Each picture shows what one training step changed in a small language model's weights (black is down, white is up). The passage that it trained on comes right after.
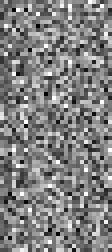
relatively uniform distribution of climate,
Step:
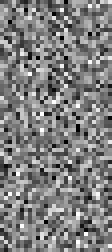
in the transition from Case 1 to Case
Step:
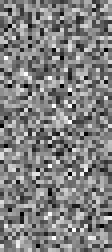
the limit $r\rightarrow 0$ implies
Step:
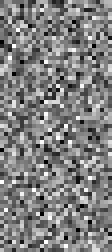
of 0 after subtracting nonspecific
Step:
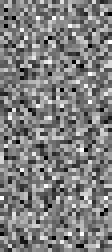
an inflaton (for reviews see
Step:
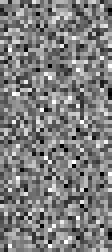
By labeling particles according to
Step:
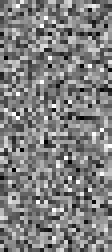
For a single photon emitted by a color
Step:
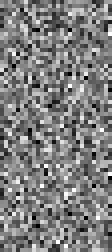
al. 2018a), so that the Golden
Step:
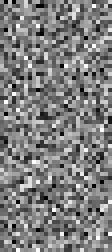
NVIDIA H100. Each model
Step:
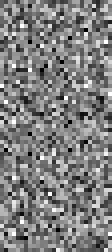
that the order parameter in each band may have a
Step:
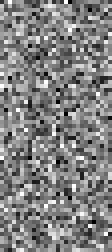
\cite{ref:SRFC20} &
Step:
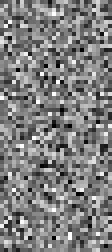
$\Delta$, in the sense that $H$
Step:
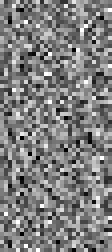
hyperparameters of our model are used to
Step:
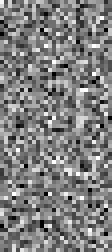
thermometers for \emph{in situ}
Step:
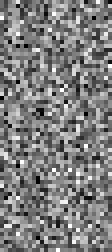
PN in Table~1 because the star may not
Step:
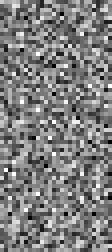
This research has made use of the XRT
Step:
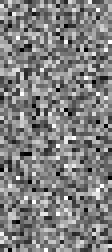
\cite{Cendes2021} and perform an
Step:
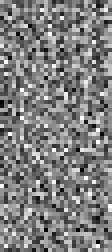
of the link overlap with the initial
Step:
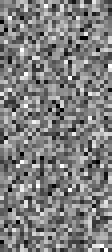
on items purchased/liked
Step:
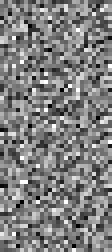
of Technology (MIT),
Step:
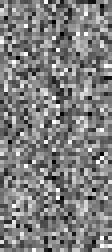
$\mathbf{e}_k$ is closest to
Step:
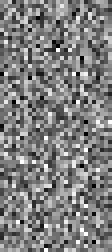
training AI4EDA models, which in
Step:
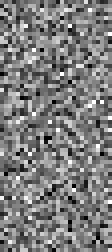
at $z=1100$, large-scale structure and
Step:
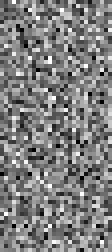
direction that changes negligibly
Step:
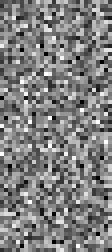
known, but the new special function
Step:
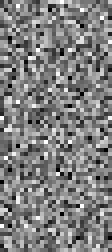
ultra-thin crystal in
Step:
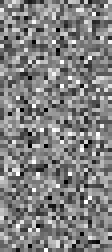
\Lambda \cdot (\xi_1 +
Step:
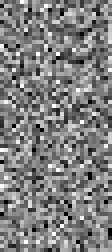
a crucial role in deriving novel
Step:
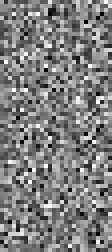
similar to the effect of two auxiliary
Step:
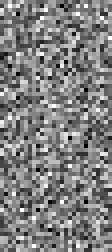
mm | Less than 1 cm to
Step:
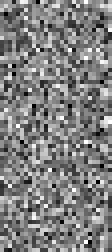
results and the (synthetic) ground
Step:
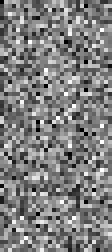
approximately 70\% Hydrogen and
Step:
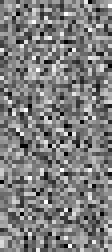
all cases with a high satisfaction. In
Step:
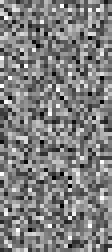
data. As four of our six galaxies had
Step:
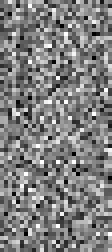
gradient can be computed from the Equation
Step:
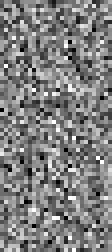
to be related to the Parisi solution by
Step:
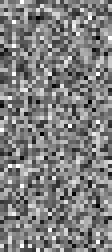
characteristic of asymptotically AdS
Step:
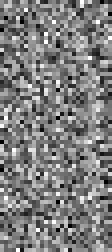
towards larger change distribution width for higher
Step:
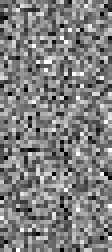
uses a larger time step are assimilated
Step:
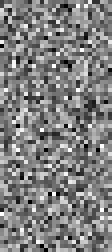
$\phi$ is a real, $n$-dimensional
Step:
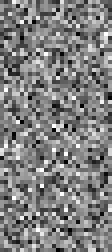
out explicitly after the corresponding
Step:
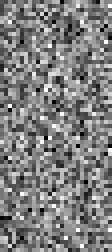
conclude that the former features a strong
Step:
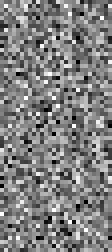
namely $\lambda$~Tau, with
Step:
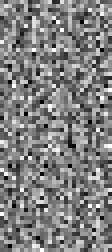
the image class (similar to the attention
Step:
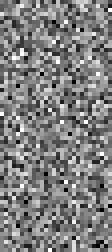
that the Communication Overhead of an
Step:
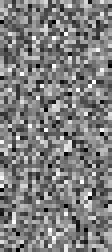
is the \emph{sd} exchange interaction
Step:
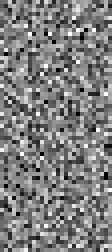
us compute the integral of Eq.~(9)
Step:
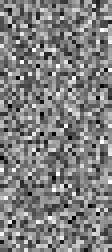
the range $n_0=28\ldots
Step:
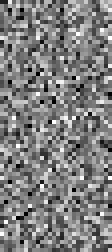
f}$ was obtained by the model of the accretion
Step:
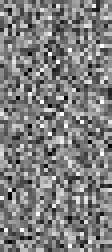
the differences between the trajectories of those we
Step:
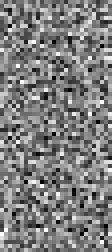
the real time $t$. The Laplace
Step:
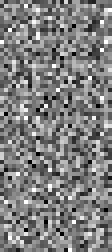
is the wall shear stress and
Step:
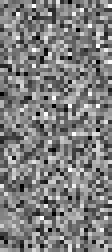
Such sources should be identifiable by a
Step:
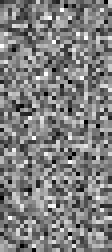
visible range, which implies an infinite
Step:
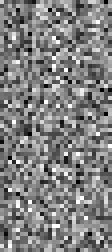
which is never increasing on average by local operations
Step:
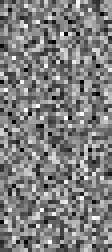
test and production code, (ii) to
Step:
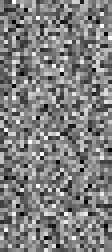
corresponds to indirectly to
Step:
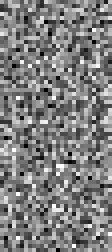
In the framework described above, we can determine
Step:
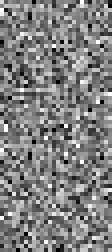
an example of this when we apply the polymer
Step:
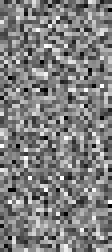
calculations, broadband magnon
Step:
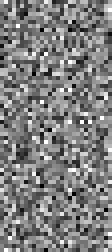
leaves the conformal blocks
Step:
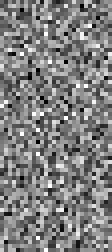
dex which came from the 3512
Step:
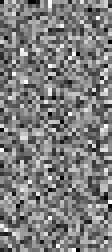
instant \emph{alone}; it is
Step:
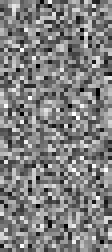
We present results from the three-dimensional analysis in Figure
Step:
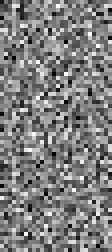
dispersion. Table 5 indicates the observed
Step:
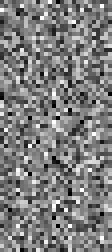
to be much smaller than the interaction energy scale
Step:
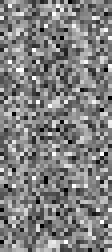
\label{nonlinHam} H = i
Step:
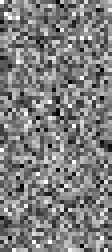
an increasing fraction of type-I
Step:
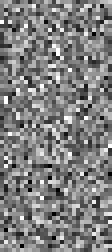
parameters during the entire experiment was provided by
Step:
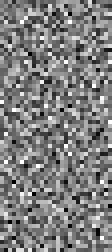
of the high-invariant-mass
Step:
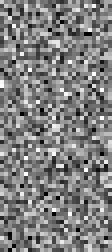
the mutual information $I(0,\tau)$
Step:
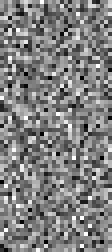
TUV numbers into the total flows. We
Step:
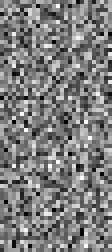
relations, are very difficult to compute.
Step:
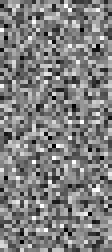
effective channel as a Rician channel with a
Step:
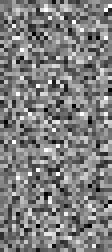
of \citealt{Lyman2016}). The
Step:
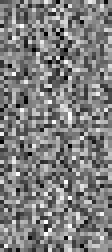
refinement directives in addition to the ones
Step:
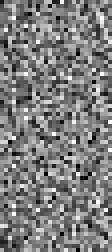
have been found.\footnote{Note that in
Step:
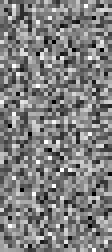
is dependent on external applied stress
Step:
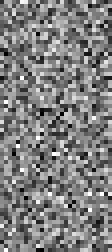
with artists to determine how the use of
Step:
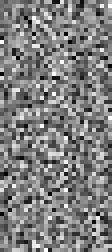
scheme is presented that computes a
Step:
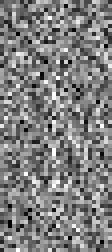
calculate the spectrum for tensor fluctuations on
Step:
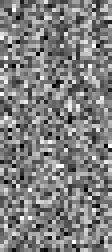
field values. For a different form of the kinetic
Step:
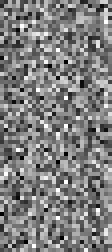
rise to a peak around zero for the
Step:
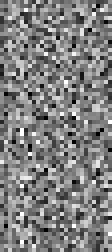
and Communication Engineering
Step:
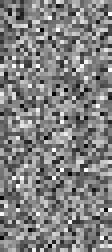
changing $\phi_M$ leads to the
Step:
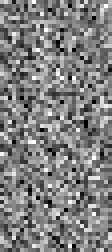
phase ($\sin a = \cos b
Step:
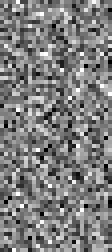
solution families, the companion properties
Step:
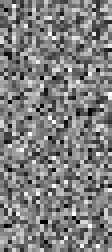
are taken as the fit parameters. The
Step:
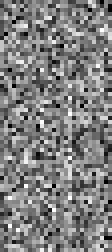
more fundamental viewpoint,
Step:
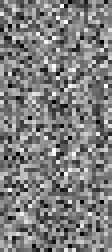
as follows. At zero temperature, $D$ is
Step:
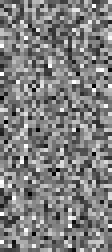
from the EDGES observation, from
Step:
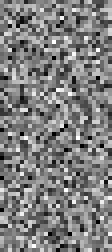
over an open set $U$. By
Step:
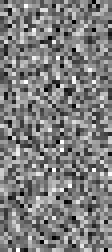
the transformation of the van der Waals interaction
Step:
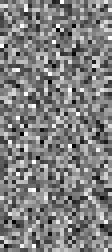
few, Fe~{\sc i}
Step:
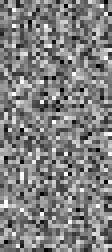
know that the maximum error of $\Delta$ is
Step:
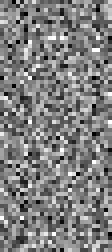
inner-ionized electrons inside the cluster
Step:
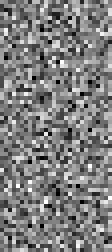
training on population-synthesis
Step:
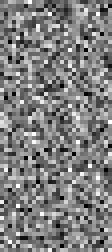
holding-time distribution and lifespan
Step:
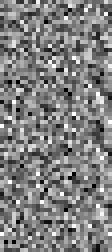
and the $\overline{\text{MS}}$ top
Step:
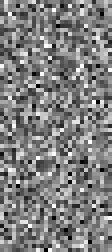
smaller than $\ell^{-2}_s$ is an
